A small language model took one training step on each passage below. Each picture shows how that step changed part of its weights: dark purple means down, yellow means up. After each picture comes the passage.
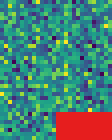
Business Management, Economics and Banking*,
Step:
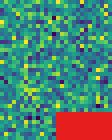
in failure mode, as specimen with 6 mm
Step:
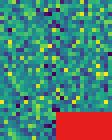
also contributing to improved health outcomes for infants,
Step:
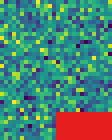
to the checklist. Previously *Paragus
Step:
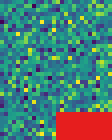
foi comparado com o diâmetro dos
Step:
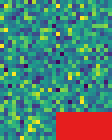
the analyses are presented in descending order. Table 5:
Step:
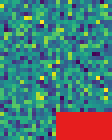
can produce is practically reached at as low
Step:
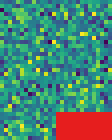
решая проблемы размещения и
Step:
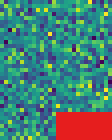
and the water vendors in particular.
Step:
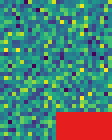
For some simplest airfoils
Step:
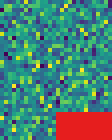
not need to compute the power losses as was done
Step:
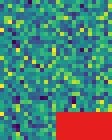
Rivers state KEYWORDS Sport
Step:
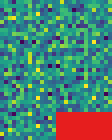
- المسيلة التغذية
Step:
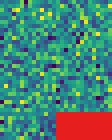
following affirmative policies, has opened opportunities
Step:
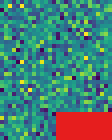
particular, the reporting has not enough information to assess
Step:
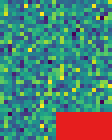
oshiradi, xlor ionlari uchun neyronal
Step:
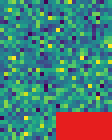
Lacan. A distinção porém parece
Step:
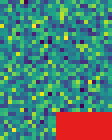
und ihren Wohnsitz oder
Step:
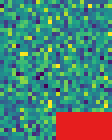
*Tellinidae* etc.
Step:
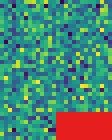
Bugungi murakkab globallashuv
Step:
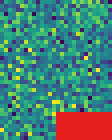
VA AMALIYOT»NOMLI №
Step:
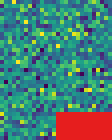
et canal principal de promotion interne, est
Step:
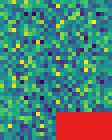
generale – principii particulare, concepții
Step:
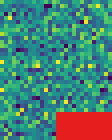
performance, with resulting economic impacts. Due to increasing
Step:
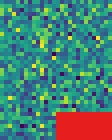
critical diameter of 50-57 mm,
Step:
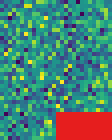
a instruirii artistico-plastice
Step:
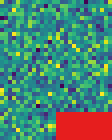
and TOF2 lines during the sharp
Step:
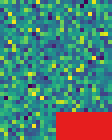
processus collectifs, formalisés ou
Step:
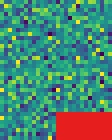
in the selected studies, it was observed that in 03
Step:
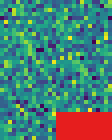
allow them to grasp questions and write their
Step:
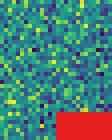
promptly addressing violations. The Council of
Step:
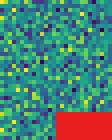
media literacy help identification of fake news?
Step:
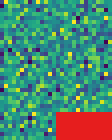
сайтов имеет психологическое
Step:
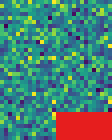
of a specific philosophical problem are in the distant
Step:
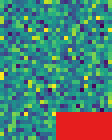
bo'yicha 113 ta davlat orasida
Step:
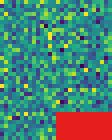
Haq. — : J Pak Med Assoc.
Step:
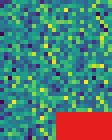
xalqlarning yashash muhitidan kelib
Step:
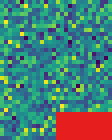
a virtual entity. The entirely new element is a
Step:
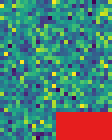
maritime traffic as a broad-scale
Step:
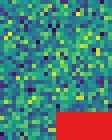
to a system previously applied to horses with
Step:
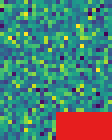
also analyzes the level of professional training required from the
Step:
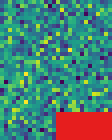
discovered, at a very small scale and in
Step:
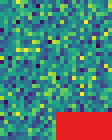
continuous learning at home and the involvement of teacher
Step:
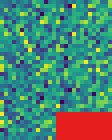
point of view of diffuse nitrate
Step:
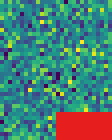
to feel devalued, isolated, and
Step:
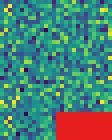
watercourses can contaminate drinking water,
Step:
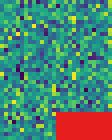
[6], several ImF rules [31], image
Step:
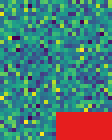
AI related systems, as it is still a developing field.
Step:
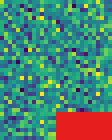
hier ein Ausschnitt aus dem Muhrtal
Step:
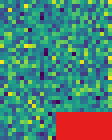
that aligns with the specified affective dynamics.
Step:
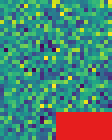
Abstract The assessment of the Physical Activity Level
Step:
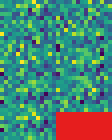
سبق يمكن القول
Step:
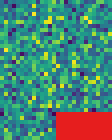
endocrine metabolic system affecting women of
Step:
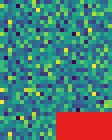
собой разумеющееся и
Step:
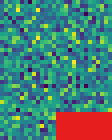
tizimi (Driver drowsiness detection);
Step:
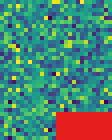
University, Kenya Dr. Eliezer
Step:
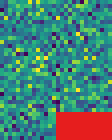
contenuti da parte dei partecipanti. Il secondo
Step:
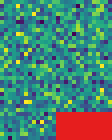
attending antenatal clinic in a tertiary
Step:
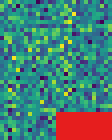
nur um eine “bloße
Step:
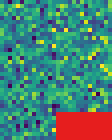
another conflict whether to reveal the truth to the
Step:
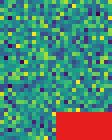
and ammonium molybdate also
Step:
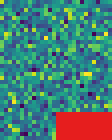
the prototype system is depicted in Figure 2.
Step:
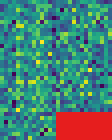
without the proper attitude (Onowhatkpor et
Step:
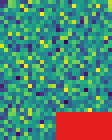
Важливим позитивним
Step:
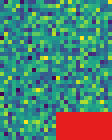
tissue samples into three categories: low (0%
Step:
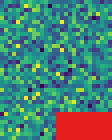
2005. *Pengelolaan Sumberdaya
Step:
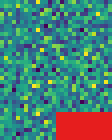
contingent, marking the beginning of
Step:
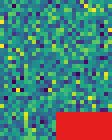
– Infiltration time (in minutes)
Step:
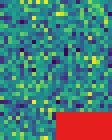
berarti. Klasifikasi yang
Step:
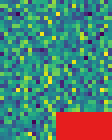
22 researchers and the results of our own research, it was
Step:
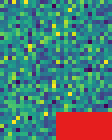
when it is about colours, it is more about science
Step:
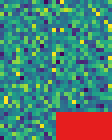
on the activation maps [10]. It's filter
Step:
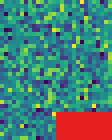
learning and artificial intelligence tools can assist
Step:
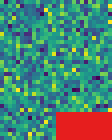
Wi-Fi devices with single-link
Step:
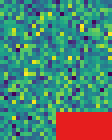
Detection accuracy was increased by selecting some features
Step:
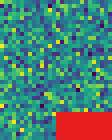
has the highest growth rate, at 13.45 percent.
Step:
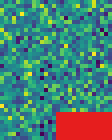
of the field expressed their opinion about the effectiveness
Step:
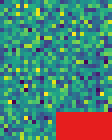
schedule selection. If the research schedule
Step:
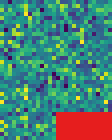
alternatives were analyzed to solve them, etc.
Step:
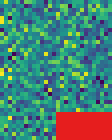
due to animal welfare risks. More humane
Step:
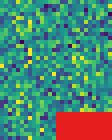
anglashga harakat qiladi. Muallif
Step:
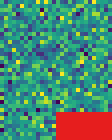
que emigran del país se incrementan
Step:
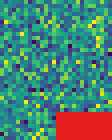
by using a diamine-derivatized
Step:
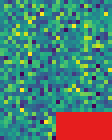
solution into the input box below the question.
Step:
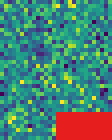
design. These guidelines were based on the identification and study
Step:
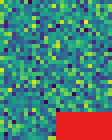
13; 16]. In the new cycle of the
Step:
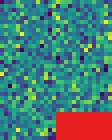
d'utilisation, sur le continent.
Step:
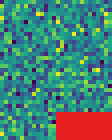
xizmat qiladi. Davlat va xususiy sektor
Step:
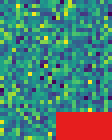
of diseases and pests, and especially the presence of
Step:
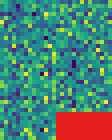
First, let us define what we mean by open research
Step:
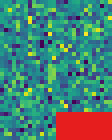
что решающую роль в
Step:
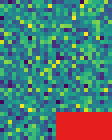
meningkatkan pengawasan terhadap
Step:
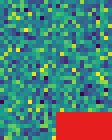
nashriyoti" Toshkent-2010.y.
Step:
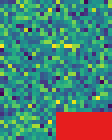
Valley MAN and CLIMATE: from
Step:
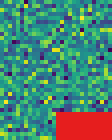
Option will be set as follows: $$1
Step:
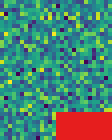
by different pathogens which are causing important damages
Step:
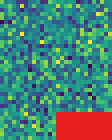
FMI y, desde luego, ya no
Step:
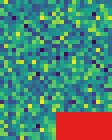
culm length x x x x x Earliness
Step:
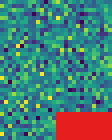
metodologia aborda a inovação de maneira
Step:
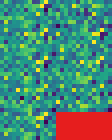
المكان المخصص لها،
